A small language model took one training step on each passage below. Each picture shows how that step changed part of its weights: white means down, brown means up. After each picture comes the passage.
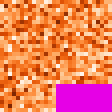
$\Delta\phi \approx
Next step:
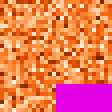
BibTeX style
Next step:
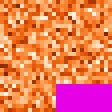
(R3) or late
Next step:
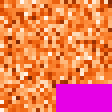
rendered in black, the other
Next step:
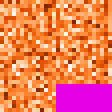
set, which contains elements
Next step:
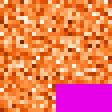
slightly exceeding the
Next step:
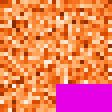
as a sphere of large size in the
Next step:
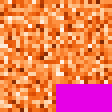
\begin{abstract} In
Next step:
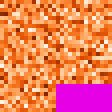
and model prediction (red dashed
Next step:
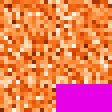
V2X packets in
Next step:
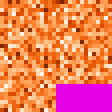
than the results from other modes. This
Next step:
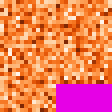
Agent 2 learnt to
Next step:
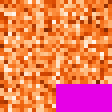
always detected because it depends
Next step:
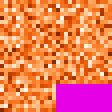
punctures of order at most
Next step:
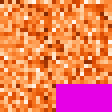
making the Q-BIC
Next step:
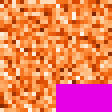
\caption{Fitting parameters for
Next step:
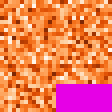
each supershell. From the data
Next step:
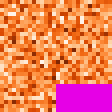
things that exist—what
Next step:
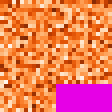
of ion here is possible in the
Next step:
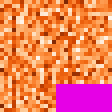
relativistic hadron field theory}
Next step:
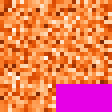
the effect of orbital-dependent band
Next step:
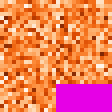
the current (unknown)
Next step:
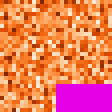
stage. We also introduce
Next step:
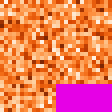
signal. All data has been
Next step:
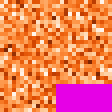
braking model, rapidly
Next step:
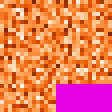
more general and possibly effective even
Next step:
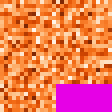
which are topologically the product of
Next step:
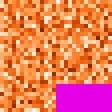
\section{Triplets of
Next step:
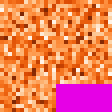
particles are attracted to the central
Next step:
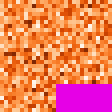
{\bibfield {journal} {\bibinfo
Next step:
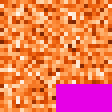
and how such an object can
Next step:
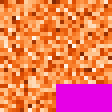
by the intrinsic loss of the
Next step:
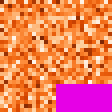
5) deploy the control
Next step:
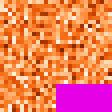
Fermi surface shape for the
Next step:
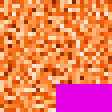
been found for an externally
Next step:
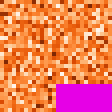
and filled O 2p
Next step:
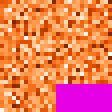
as well as the diagonal
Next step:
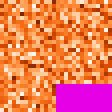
month = sep, year
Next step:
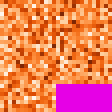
\end{equation} This requires that
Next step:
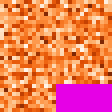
$\sigma$. The computed value of
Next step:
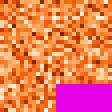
by $r_0$. The color
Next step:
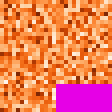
web sites of the
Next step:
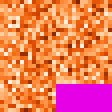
source and the target datasets
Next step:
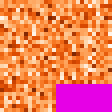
blast wave fits in a
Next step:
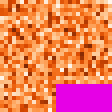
quantum entangling gate is
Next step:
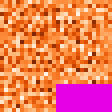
for Fractional Packing and
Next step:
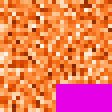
directly from this conditional, we
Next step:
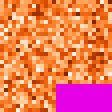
Replicant Street,
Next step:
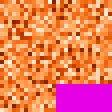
as repeat expansion is
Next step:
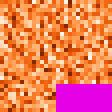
\alpha} P_g^{\alpha}
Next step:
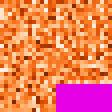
\begin{equation} j(\eta,
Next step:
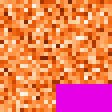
instrumental limitations. In
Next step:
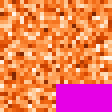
could be detected using the existing
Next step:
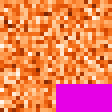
C}$. It is the space of distributions
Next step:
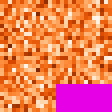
are expected in hybrid
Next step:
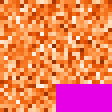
we moved the in-plane
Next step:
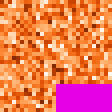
each player $i \in
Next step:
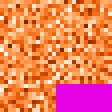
Solute masses/volumes
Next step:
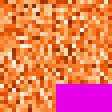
in a global nonlinear
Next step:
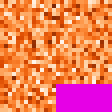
minimum separation between the
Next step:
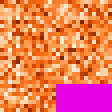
An electron and a hole are
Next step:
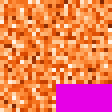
two bunchers, and 14
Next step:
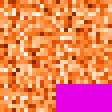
extended volume. In contrast
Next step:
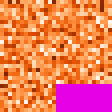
removed in the image
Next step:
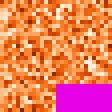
4.8 \begin{eqnarray}
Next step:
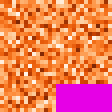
the results showed that the quality of
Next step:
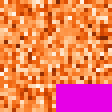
shift. The most interesting result
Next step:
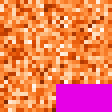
distribution of $\pi^0$ in
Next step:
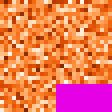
by the index set.
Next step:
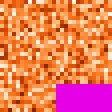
founded-- and special relativity.
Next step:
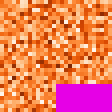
C. Zeng, J.
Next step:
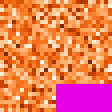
initial values $z(0)$ and
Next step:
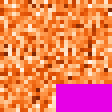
of sterile neutrino particles.
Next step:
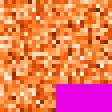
beam } \centerline { to the
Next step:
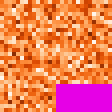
exact, but the numerical
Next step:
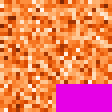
amplitudes. We identify
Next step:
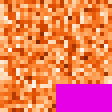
\caption{La Liga
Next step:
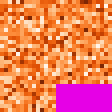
Ground states.---}Our
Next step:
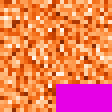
is a $D$-dependent limiting
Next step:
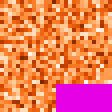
from Eq.\ \eqref{wp}
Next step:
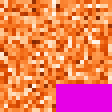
molecule immersed into
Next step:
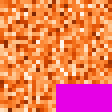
here is to identify a single distribution
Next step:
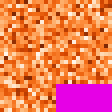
model~[6], the scalar
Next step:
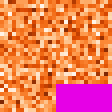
linear relationship between the test effect
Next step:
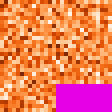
may introduce conservatism;
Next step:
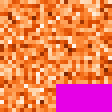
two exemplary intensity time
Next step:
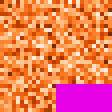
of P22. The first part is the
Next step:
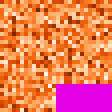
as both point-like and extended
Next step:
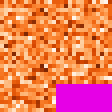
a resonant two-level quantum
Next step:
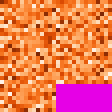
of chosen input algorithms,
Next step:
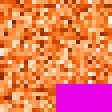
unitary transformations
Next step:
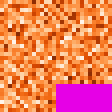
crosses the kaon one in case
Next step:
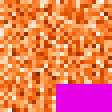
only from the temperature dependent part of the
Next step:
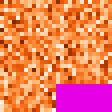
to explain why the arc
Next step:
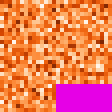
intermediate distribution} In this
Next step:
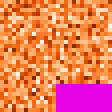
clean, massless Dirac
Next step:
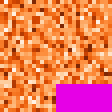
directly optimizing for the parameter
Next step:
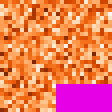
simulations is the formation of narrow
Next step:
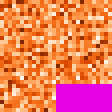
(Proffitt \&
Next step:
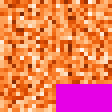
e D_{\alpha\beta} \mathrm
